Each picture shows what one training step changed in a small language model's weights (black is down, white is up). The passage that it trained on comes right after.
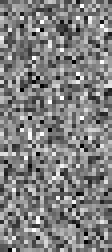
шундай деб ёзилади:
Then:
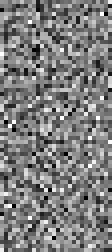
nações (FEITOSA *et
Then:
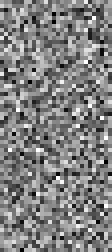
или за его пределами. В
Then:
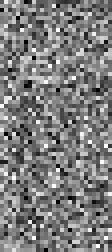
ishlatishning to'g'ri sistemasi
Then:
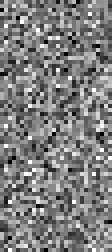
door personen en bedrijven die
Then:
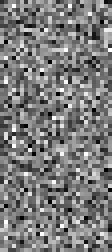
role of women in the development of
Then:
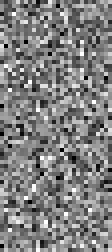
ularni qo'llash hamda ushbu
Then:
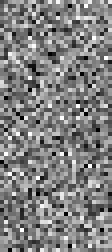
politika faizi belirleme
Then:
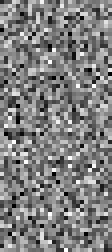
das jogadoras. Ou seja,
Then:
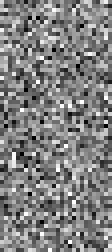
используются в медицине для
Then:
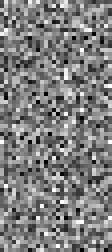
DE RUA: ENTRE
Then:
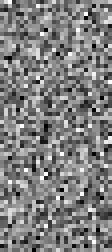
техникуми ишлаб чиқариш
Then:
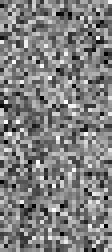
en el Cepyc-Cedex para
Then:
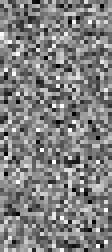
persona con TEA, la distribución
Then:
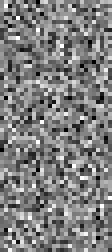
alrededor del mundo y tener
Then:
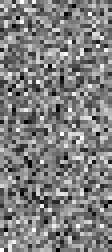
vrij uitgaan, mits
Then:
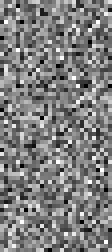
años: "Profe, pero a usted
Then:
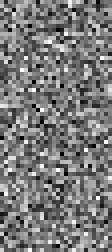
... kand. filol. nauk.
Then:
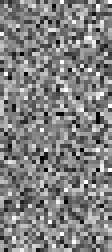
o’tadi: “Bu hayot
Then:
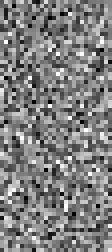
dan olish mumkin. 2. Aprior
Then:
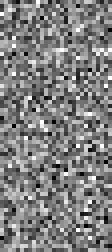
su vida; de ahí que no sea
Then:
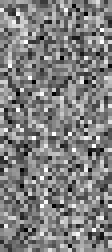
qolmoqda: u ko'p hollarda
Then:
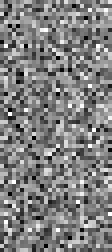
katta ahamiyat kasb etadi.
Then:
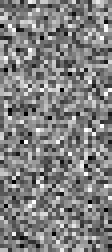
masalalarni yoritishga xizmat
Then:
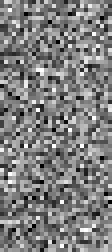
dan sebagainya, terutama
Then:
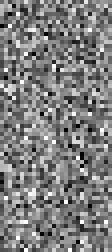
вищих навчальних закладах
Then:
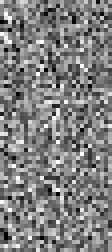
εξαιτίας της
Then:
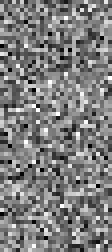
and Alexander J, 2018. Scientific
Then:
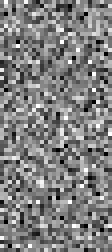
de segundo nivel: la oralidad
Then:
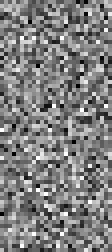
como statdoy0.yyo.
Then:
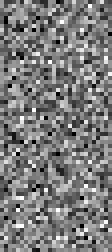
36. Уранов А.А.
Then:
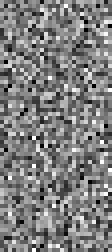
книжная торговля.
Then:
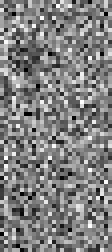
qo'shilishidan hosil
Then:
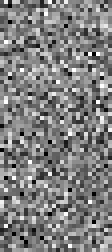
Personendaten bearbeitet werden.
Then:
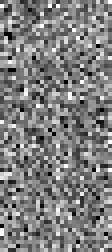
término do módulo/ano
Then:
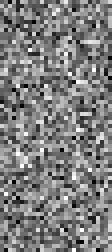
todas as esferas administrativas da
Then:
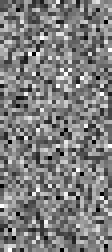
нижню частину шлунка.
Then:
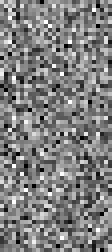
крім тих, на яких
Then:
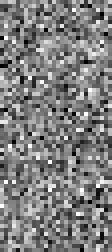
à défaut, au Trésor public.
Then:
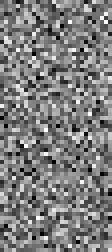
of the creative abilities of preschool
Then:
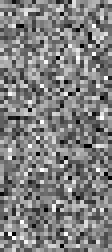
уплотнение, засоление
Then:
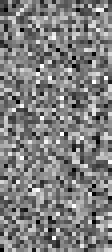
aula (Cipriani et al,
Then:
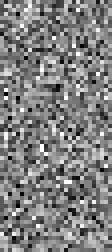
en París, donde estudiaría
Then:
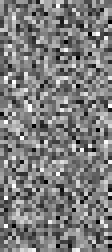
Kosakowskim*, w:
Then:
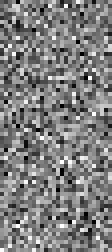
каждый итальянец
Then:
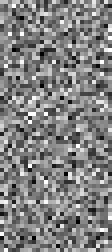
prend une forme d'un mouvement
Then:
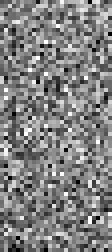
va o'quv qo'llanmalar:
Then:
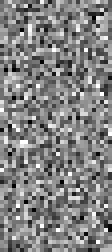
on environmental attitudes and
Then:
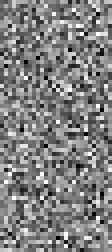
nok, shaftoli, gilos
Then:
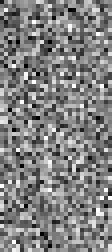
документів професійної
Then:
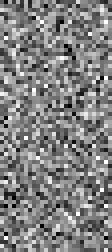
aytishi lozim. Ammo har doim
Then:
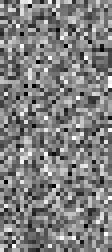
birga quyidagi amaldorlar ham
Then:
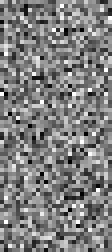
F.Majandi, rus
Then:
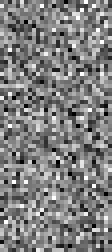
pó de cocha comercial, a
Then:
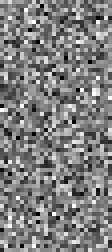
R. N. Ergashev,
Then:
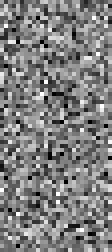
la (pos)memoria de los
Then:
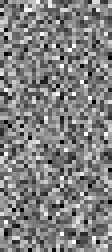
etilishi hamda ularni tatbiq qilish
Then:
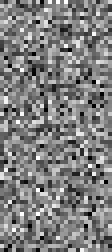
estamos nos referindo à liberdade de uma
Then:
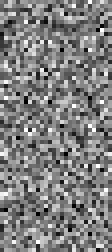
que siempre han desempeñado una
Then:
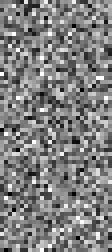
yashayotganligi bilan qiynalganini
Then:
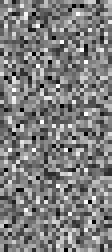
etishning innovatsion jarayonlarga ta'sirini
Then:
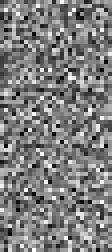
é abordado o assunto passado em
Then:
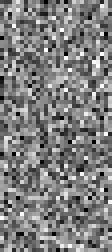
va qarindoshlik qadriyati,
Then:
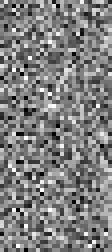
a colocação prolongada do
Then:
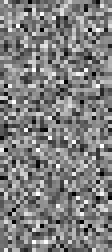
При этом у детей с РА
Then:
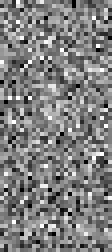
eram também refletidas em outros
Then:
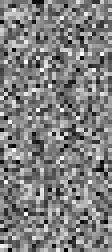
зрения того, можно ли уже
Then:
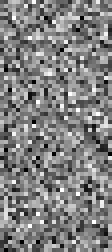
(Бухара) Раупов
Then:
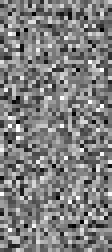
constituie secret de stat etc.
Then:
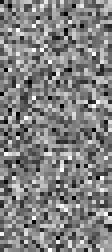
precisam ser acordadas entre os
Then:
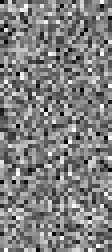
grifos meus). Ainda que a
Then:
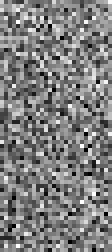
Master of Science, Oregon,
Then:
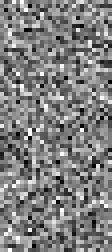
последствий сексуального насилия
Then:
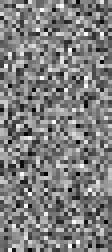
heran bila banyak dari mereka
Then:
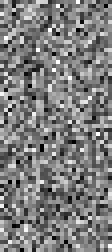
Внесок авторів/ authors'
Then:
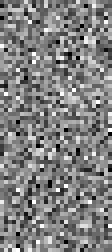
- Benny. 2012. Pembuatan
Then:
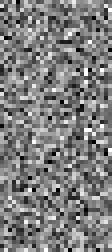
raqamli platformalardan
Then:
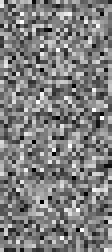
(♂; preoccupied
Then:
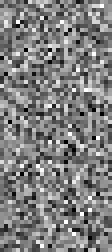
italiana «Non pensavo
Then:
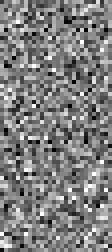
berbasis pemahaman konsep
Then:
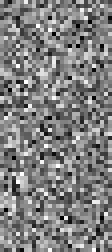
навигационными функциями,
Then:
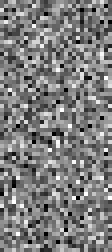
af samarbejdstilgange med
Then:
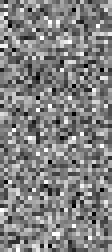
LULUCF Ziele zu
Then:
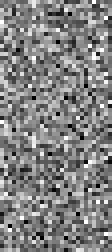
turli hoshiyaviy matnlarni
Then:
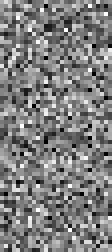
SOCIAL- HYGIENIC
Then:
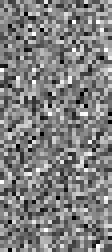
darah orang dewasa”, maka
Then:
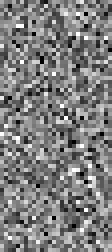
de Planes de Estudio de
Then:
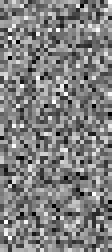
bundan keyin yanada
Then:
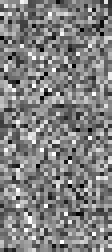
às localidades lindeiras.
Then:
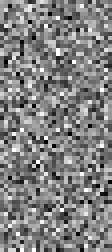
yang peduli terhadap lingkungan.
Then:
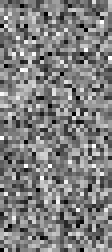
na educação infantil: propostas para
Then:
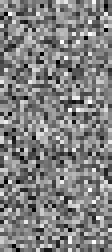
druk 1817 (Lemberg :
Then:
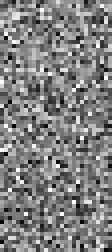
и технологий в производство» от 15
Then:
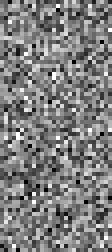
Малютина, И.А.
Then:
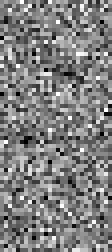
Abdurahmon Jomiy va boshqa
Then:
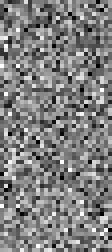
намерзає лід. А дід
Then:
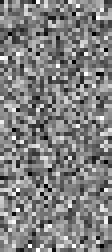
dass die einzelnen Aufgaben
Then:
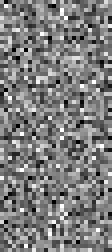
інтеграційних електронних
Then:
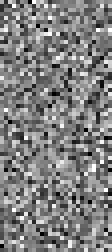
bilan ta'minlanishlariga oid
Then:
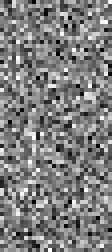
perdamaian? Tentu, dalam
